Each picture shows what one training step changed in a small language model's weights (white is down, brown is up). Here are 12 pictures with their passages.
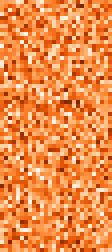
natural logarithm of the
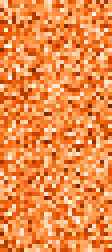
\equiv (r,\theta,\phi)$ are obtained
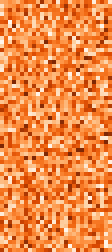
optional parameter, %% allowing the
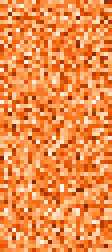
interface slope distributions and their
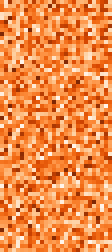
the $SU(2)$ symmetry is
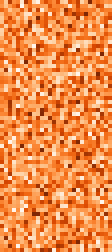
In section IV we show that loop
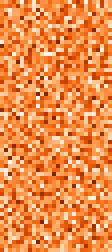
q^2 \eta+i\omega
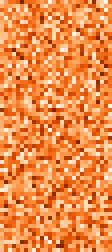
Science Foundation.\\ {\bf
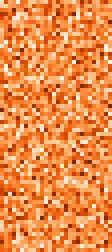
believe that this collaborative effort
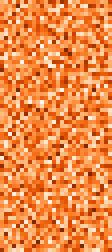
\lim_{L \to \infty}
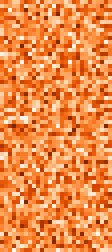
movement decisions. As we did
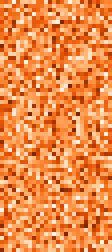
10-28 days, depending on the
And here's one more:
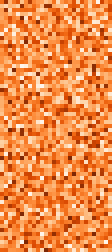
bottom to the top of the
